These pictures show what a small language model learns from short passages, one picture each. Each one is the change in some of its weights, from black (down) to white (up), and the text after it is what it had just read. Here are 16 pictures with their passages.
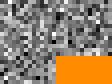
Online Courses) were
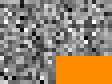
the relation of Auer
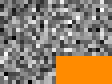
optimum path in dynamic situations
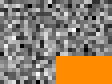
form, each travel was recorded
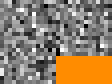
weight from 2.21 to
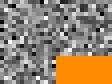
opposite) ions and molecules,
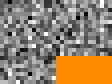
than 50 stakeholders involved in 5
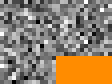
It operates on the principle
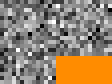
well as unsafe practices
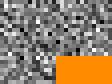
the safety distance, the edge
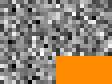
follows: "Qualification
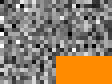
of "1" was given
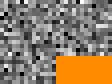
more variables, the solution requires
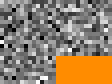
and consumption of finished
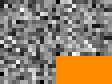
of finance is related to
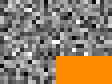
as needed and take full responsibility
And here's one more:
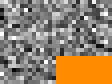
will subsume the indirect
